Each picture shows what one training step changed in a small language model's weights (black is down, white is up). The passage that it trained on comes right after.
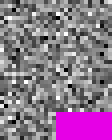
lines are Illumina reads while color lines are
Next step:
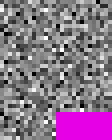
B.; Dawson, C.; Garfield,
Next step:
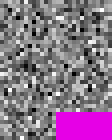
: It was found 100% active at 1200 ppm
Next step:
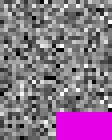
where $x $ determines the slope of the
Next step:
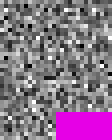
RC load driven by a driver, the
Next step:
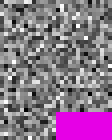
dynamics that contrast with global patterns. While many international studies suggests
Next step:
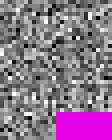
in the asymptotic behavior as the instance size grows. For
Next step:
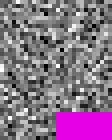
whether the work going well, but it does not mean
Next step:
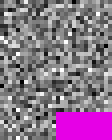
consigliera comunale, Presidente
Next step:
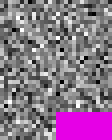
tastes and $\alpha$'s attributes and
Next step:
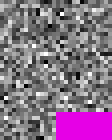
PPV - Positive Pressure Ventilation
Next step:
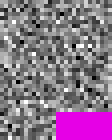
following state-space model $$\dot{x}_e
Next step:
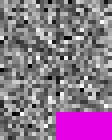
the bare sclera method and conjunctival
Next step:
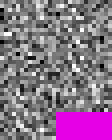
motion for the matter fields, \begin{equation}
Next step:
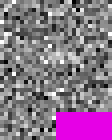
to provision of educational materials, proper payment of school
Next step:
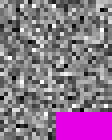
nm in height, their width ranged between 440 and
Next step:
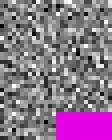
deb tushunilgan." Miqlarning kelib chiqishi
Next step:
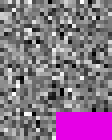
Además **EL PENSAMIENTO
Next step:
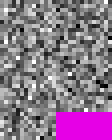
most Machine Learning algorithms cannot process categorical
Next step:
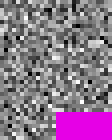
и лексическим материалом.
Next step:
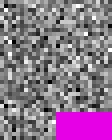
2001b). Esta espécie aos
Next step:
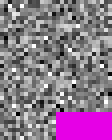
Rok vydání Uveď
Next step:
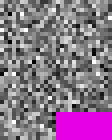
E}(t) \sim E(t)$ is the
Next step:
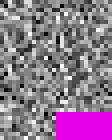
rigorosa l'origine, la versione
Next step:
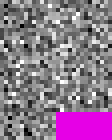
ko'rsata boshladi. Bu hol,
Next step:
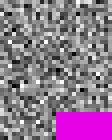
(MGCD) and random collaboration distances
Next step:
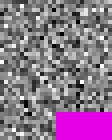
refrigeration, cold saline,
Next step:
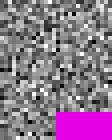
as a solid line, the locus of positions of
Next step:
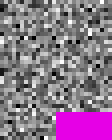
forced vibrations at the drive frequency. The
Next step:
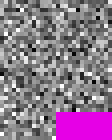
especially for non-conventional combustion where a
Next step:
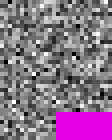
g ga almashadi: *yo‘q
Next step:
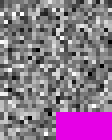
Next, we performed background subtraction on each
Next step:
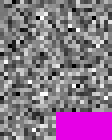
analyses. Statistics Data was analyzed and visualized using
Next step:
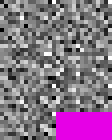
место в мире по развитию
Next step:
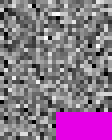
di Fisica, Universit\`a di
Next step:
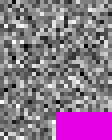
Габсбургів [24, с.
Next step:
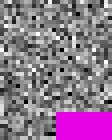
micelles and nanoburrs in the
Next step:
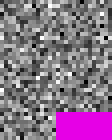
Universit{\`a} di Ferrara
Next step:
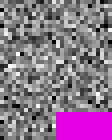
not have such low-[O/Fe],
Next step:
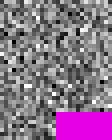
Soluciones Respecto al Parámetro u
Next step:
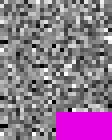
from scratch. On a new benchmark derived from
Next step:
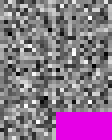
intervening end-to-end field, perhaps
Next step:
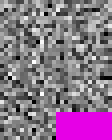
good agreement with the analytical result for the normalized probability
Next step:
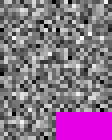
в НДМЦ и ГКДБ №1
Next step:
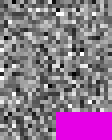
are below 1ppm. Silica is mainly present
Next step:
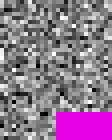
rectifiée de manière à
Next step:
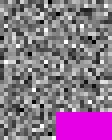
their past experiences. This is related to the studies
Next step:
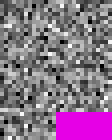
Findings/Results Describe research findings
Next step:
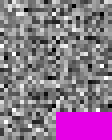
feature in Rayyan to automate the
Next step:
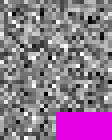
instituciones educativas para recuperar los
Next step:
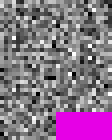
agreeing with the numerical results. We find that the
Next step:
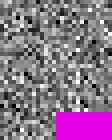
стали враждебными.
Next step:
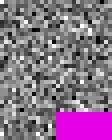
specific demands of sports tourists might be a source
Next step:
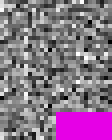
group objectives, communication methods and the type of desired
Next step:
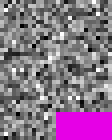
\end{equation} defining a self adjoint,
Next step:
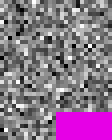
Konstitutsiyasining 27-moddasida
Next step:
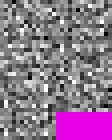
models to get the linearity between actual and predicted values.
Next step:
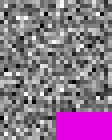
Schwarzschild solution written in curvature coordinates,
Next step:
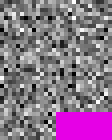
COVID-19, and knowledge and behavior of
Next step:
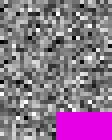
the two spin states. For $N$
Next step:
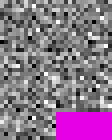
the decision tree takes more time for computations because it
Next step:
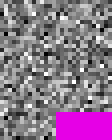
Dorohoiului* a publicat un
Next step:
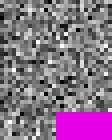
uning ongiga hurlik va taraqqiyot
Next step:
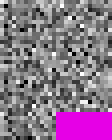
core due to the strong extinction provided by the dusty
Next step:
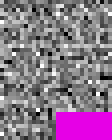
to have an effect on the intention to use
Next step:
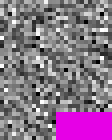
Surxon vohasida "Qalin"
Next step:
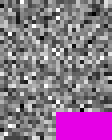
una gran vocación de poder con
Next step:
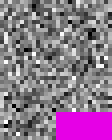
and 23.88% respectively. Majority of
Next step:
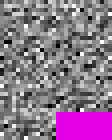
Sciences, Associate Professor, Associate Professor of the Department
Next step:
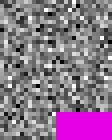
фауни та природних середовищ
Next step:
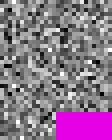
de tutela jurídica, se requieren
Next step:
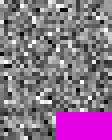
nasroniylar, yakobitlar va
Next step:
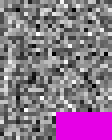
preceding ectopic beats. /
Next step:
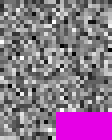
a complex condition. In addition to nutritional
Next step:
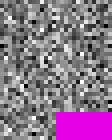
vínculos afectivos. Mi
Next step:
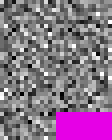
representations so that each part has a unique interpretation, and
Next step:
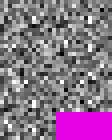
плодородие почвы.
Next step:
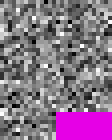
Family Resource Coordinator Practices
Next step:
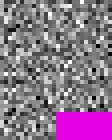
при изучении наследия этих
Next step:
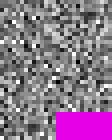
D. F. Kimball,
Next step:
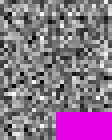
ренина. По их мнению,
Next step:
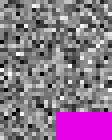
and are usually embedded within competing sounds and
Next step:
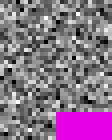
fixation is through rings, there is a large
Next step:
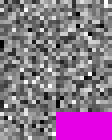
figurasi, kino loyihasini uning
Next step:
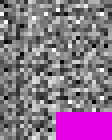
wir und wir können auch nicht
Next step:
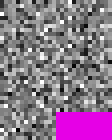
ideia de contrato tem gerado discussões que
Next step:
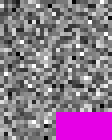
which arises from a balance between the Lorentz
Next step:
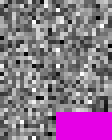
of the $T \to 0$ tail by
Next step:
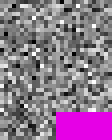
de mise en œuvre de la
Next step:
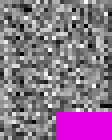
Appendix contains calculations for the response of the driven fractional
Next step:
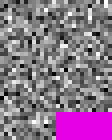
csomópont, amihez
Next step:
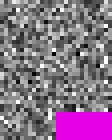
control is consistent with the results of these researchers. Conclusion
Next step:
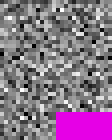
voltage. Our scheme operates with the electronic and
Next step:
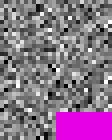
In particular, we note that the GaN Tersoff
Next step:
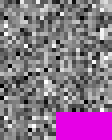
нативного (не замороженного)
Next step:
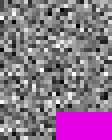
bir xalıqqa tán bolǵan,
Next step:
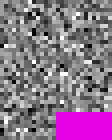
Epidemiologik ma'lumotlarga
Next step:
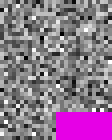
in ref. 7). The system changed from a
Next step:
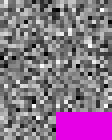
longitudinal resistivity and Seebeck coefficient of
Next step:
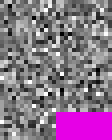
two LSTF tests on the vessel upper head
